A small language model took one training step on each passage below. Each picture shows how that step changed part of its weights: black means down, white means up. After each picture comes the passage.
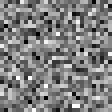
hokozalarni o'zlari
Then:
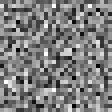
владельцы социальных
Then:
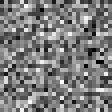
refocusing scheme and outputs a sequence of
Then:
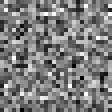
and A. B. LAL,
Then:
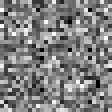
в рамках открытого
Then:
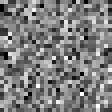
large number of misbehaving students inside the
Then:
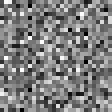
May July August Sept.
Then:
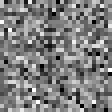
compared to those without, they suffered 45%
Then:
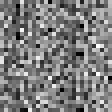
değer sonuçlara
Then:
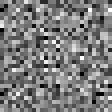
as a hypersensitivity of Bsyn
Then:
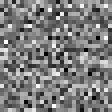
its small sample size, so it would be too
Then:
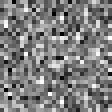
The signal to be recovered can be estimated by
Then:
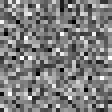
continuously used as a military site until the
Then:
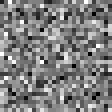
to be focused on for every organisation.
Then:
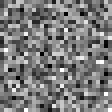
said that the guideline would be
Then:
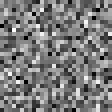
Hamlet residents. This type of education
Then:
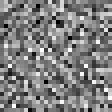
Square F Sig. Regression
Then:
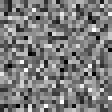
8a-b. Relative pressure as a
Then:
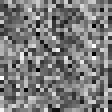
As we shall see, however, supersymmetry
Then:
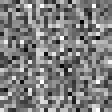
model} The simplest model of double inflation
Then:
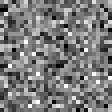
estimation is given by \begin{equation}
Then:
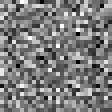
escolhia e tirava o
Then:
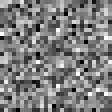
Nowy Świat
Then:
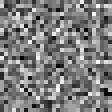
device settings. It consists of a data collection
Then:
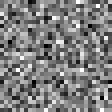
helps ophthalmologists,
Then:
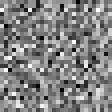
chemical analyzer Expert Mobile,
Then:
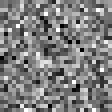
are located on the InSight platform,
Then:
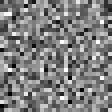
that customer loyalty declines in
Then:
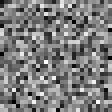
of recognition performance. Two different measures of
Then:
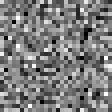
established in that period but it didn't last
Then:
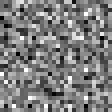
findings. Keywords: Age-related
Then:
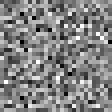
xarakteri, o'quvchi
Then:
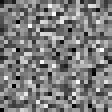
end user as weakest link in a company
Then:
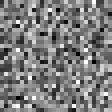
value which is precisely the van der
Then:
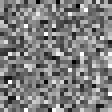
In the movie, what happens is a
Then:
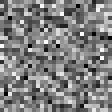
easily available (Liss, 1999).
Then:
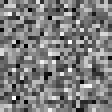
projects and the Master Plan Interview with
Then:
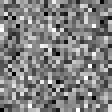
are expected to be dramatically
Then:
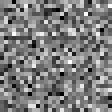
symbols. It is a symmetric function
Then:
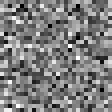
da desordem, da “obsessão
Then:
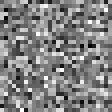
materialni chuqur tahlil qiladi va
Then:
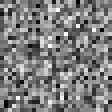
Fig. 14. Subthreshold drain current
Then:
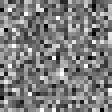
de envases anfóricos
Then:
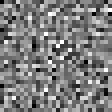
predicting treatment response or nonresponse.
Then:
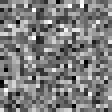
secondary school students who want to major in
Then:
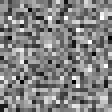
adalah konsumsi energi sektor
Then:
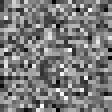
Commissioning of the brewery line.
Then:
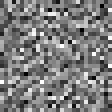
percolation crossover model in
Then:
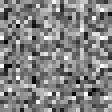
что людям на Севере
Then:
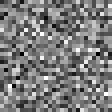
in quiet and noise as well as speech at
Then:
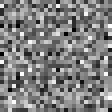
geometry. Near the systemic velocity,
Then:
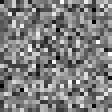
timeframe. Pros Cons Free or
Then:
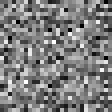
cooling to maintain temperature balance, producing a
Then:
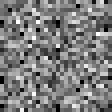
xizmatlar sohasi faqat yirik
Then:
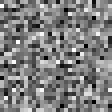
2021. 3. O'zbekiston Respublikasi
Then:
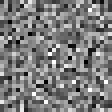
de atividades educativas e de
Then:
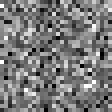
AuGe; part of the sample was
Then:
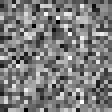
concept offers a solution to the challenge of
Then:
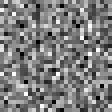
are directly related to the coherent excitons.
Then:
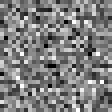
C-dual (antidual)
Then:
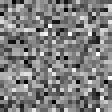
a higher link throughput, or tradeoff the
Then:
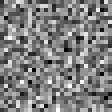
us humans allows us to recognise how
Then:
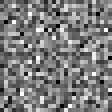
4.1: Three Ways of
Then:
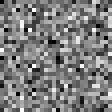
settle around a decrease of 10% on
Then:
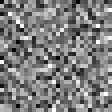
dieser Spalte wird die
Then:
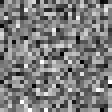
work in the classroom. According to the document
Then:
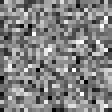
Modibbo Adama University Yola,
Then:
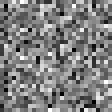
характер застосування
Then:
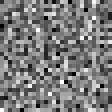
function of $x$ in each cosmology and
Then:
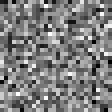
provide a huge gain in required computer storage.
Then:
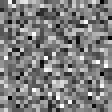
particularly if $\Omega \sim 1$. So,
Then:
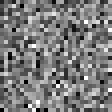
is an exceptional case. Although the conditions
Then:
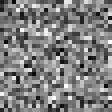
temperature to avoid poor adhesion between metal and
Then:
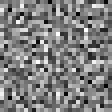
aholining kamida 80 foizini
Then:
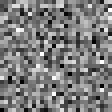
outside the scope of the fundamental assumptions
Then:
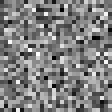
and the \nuc{71}{Ge}
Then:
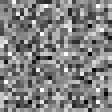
los docentes sobre su implementación.
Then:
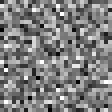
логистики и другие.
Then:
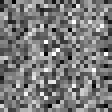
the evolution of a perturbation is {\it
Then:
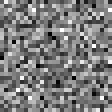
the n^{th} prime. .
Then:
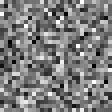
unclear regulations may also reduce users'
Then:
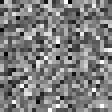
extract the GPD that involves a
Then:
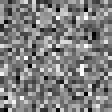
anxiety disorders in focal
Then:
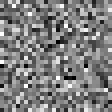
studies are needed to achieve more logical and reliable
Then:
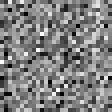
keksa boy xotining katta
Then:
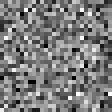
Bahrain, 85% in India,
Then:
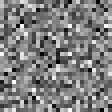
social das trabalhadoras de entidades
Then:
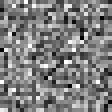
models for the passive EESS
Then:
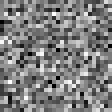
this phase, consumers living in different countries
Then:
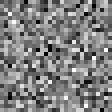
10, Turkey (tel:
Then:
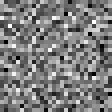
have added to the Virasoro constraints
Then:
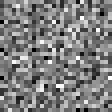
um instrumento avaliativo do
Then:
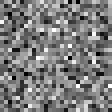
is considerably increased as compared to that of the
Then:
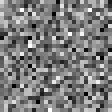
longer registration periods are associated with a
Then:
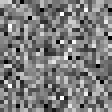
quality were applied. Therefore put broadly, the
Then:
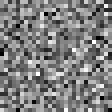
Solozhenko [1,*]
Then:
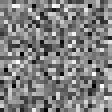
be added, as arising from a constant
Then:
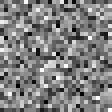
Pedagogika nazariyasi. Pedagogik
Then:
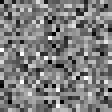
mean two things. We must be able to
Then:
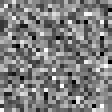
showing Modic type II changes. Keywords:
